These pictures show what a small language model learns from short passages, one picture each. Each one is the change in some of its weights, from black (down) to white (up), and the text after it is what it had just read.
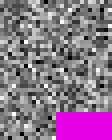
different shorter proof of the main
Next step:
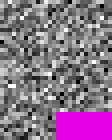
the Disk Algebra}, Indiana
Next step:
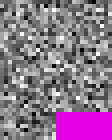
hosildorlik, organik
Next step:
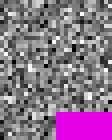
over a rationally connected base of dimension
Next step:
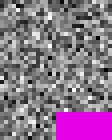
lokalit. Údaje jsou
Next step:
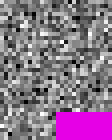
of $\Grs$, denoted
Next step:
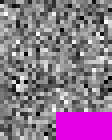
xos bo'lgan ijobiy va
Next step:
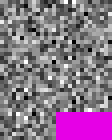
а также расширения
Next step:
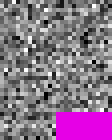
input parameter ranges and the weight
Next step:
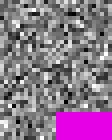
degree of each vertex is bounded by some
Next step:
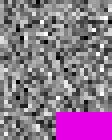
the word MADAM is not.
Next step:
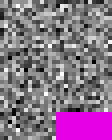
artigo chamado "Os
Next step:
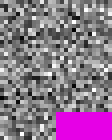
the desingularization of $Z$. Let
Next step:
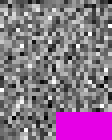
e o ato do agente, há o
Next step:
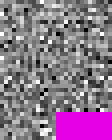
also say that all particles reach the
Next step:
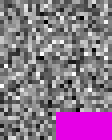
talon – taraj qilmasdan
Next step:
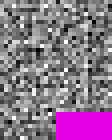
model of IRT the item information function is
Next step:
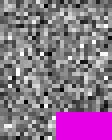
étudiée. Processus de
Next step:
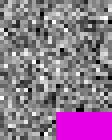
the practical implementation of
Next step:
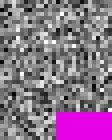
do projeto. Por fim, os
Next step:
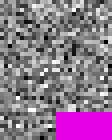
$\forall a,b$; so by
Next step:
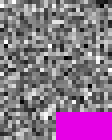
intensificación del uso de
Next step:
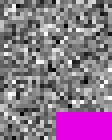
*Journal of Inflammation
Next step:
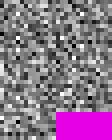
by $a$. For $0\leq
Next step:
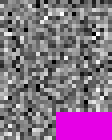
jabatan. - c. Syarat
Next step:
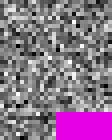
Таким образом,
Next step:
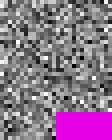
tot formalizată, supusă
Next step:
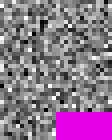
to $0$ (larger, smaller
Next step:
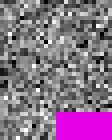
a homeomorphism isotopic to the
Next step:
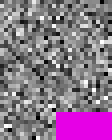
properties hold for $\overline{m}$ and
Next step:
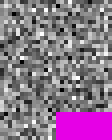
persistent organic pollutants
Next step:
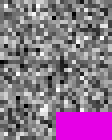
hidasta ja sopivat
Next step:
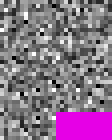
poderia pesquisar
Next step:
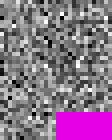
insert the velocity decomposition
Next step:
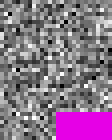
of the singular set of $V$. As
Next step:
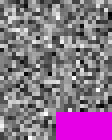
бир футболчи бир
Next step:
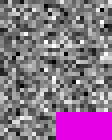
servers is less than the number of
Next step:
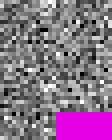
Mualliflik dasturlari
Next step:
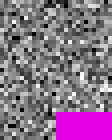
a deformation equivalent symplectic form.
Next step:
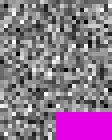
ángulos como lo hace un
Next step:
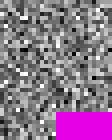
direct BEM used in this paper is
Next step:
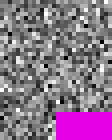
electronic properties were
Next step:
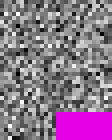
arzularına uygun bir
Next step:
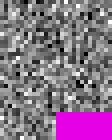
= \exp$, only when $R$ has an
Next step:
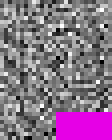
Алла Володимирівна –
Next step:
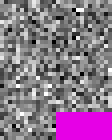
или бездействием),
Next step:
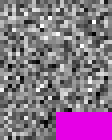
sociais, artísticas,
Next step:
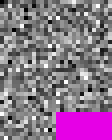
toplanmasında eser analizi
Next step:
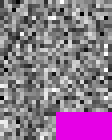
degree ${\Delta(G) \leq
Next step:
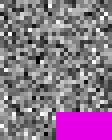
\\ Belyi pairs and their
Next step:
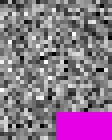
nombre: La reja del arado
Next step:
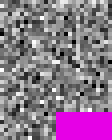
given polynomial, an operator $\|\rho\|$ has
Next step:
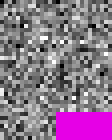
projection that kills $B_i$
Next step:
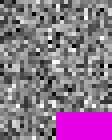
\frac{ds}{s}, $$ where the
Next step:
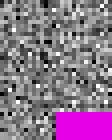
Indien het bedrijf
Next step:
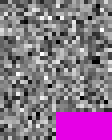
con el contexto; - Elaboración de
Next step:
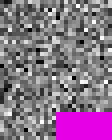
a Polish space with Borel sets
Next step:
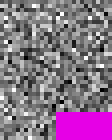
of the equation (9), we can patch
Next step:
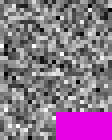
лексем с полностью или
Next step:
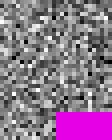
contribuinte, que tem se visto
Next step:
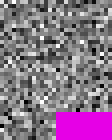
atribuíram destaque ao
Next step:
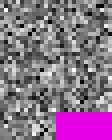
pengaruh baik di bidang
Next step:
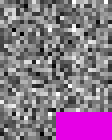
билимли ва малакали
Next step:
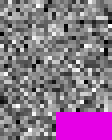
complex case, it is also true for the real
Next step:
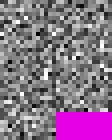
and R.V.\ Kadison,
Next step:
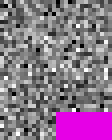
\title{Group Steering:
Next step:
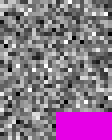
6}$, such that equations of chains
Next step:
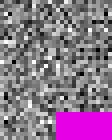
of a simply connected space $X$ is
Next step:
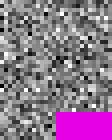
desde una perspectiva macro
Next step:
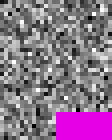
idempotent. This proves the result.
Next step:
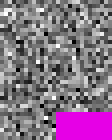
katılın! WYRED
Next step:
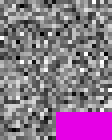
людини як найвищої
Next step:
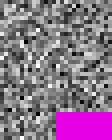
нормах. Недоработки
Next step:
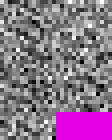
ёмғир) ва
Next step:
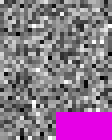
biri hisoblanadi.
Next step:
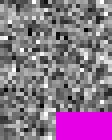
أبو الفضل
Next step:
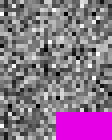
hal etish uchun xorijiy
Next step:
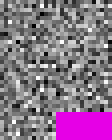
formula for comparing ${1 \over
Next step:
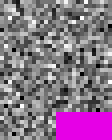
três das cinco novas
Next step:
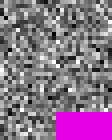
as at the beginning of Section 4. The
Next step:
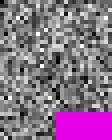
easy to see that \[\{\psi\to
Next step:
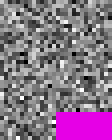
ўтиш керакки,
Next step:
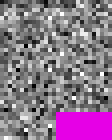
para medir las variables de interés,
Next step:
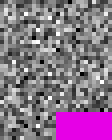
maior parte das ampliações de
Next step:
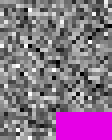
\Omega\subset \mbox{\rm qri}\,
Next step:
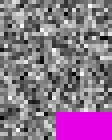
The derivative of $f$ at a point
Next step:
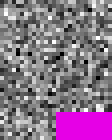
muvofiq yuridik yordam
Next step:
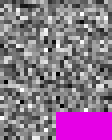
partir dos títulos,
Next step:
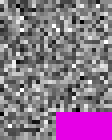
*Int J Environ Res
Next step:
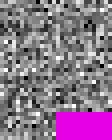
larger number $0.52$ in
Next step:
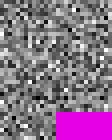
\ldots, \epsilon_m) \to
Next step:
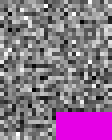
fact on $5$ irreducible
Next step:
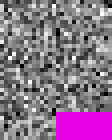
$b$ and $c$. \item
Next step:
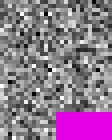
probability that the same node remains
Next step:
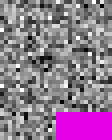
Mahmud, Muslihati.
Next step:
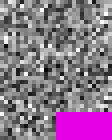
Indonesia, angka
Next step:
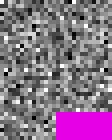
inverse by $g^{ij}$. The
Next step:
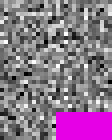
\mathcal{F}^{\ast}(W)$ and
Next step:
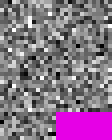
to cutting the moment polytope
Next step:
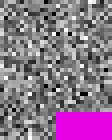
where $S^*=\Gamma(m)$, are called
